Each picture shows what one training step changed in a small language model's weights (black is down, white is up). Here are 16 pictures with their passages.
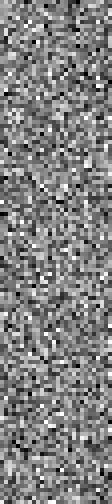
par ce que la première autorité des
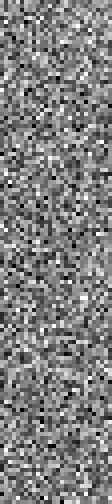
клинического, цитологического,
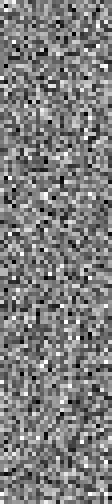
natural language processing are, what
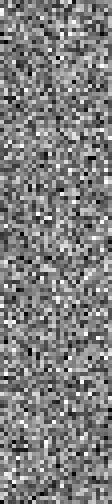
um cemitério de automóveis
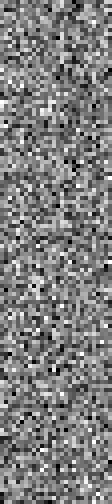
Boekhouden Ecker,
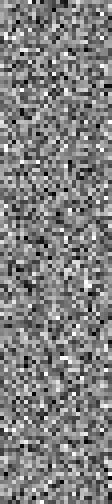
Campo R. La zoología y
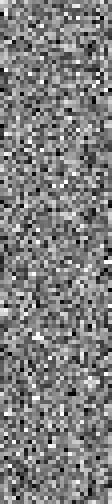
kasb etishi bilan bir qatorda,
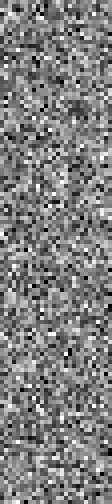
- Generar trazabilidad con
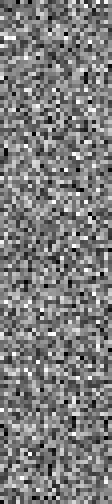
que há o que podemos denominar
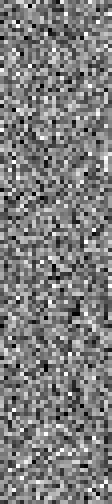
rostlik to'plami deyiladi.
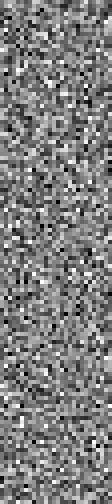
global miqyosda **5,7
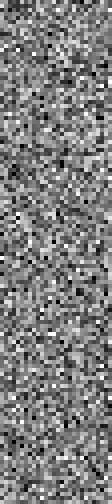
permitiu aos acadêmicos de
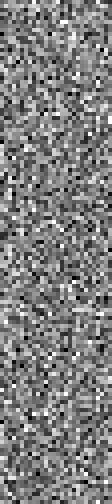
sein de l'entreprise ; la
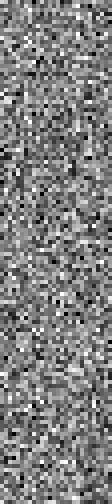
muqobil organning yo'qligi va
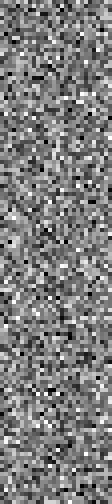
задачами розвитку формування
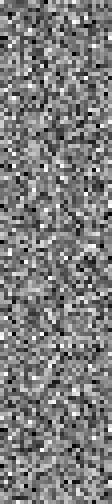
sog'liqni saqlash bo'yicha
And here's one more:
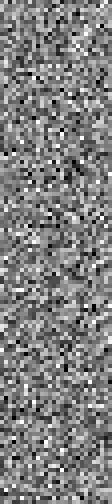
Cardiopulmonar básico de la
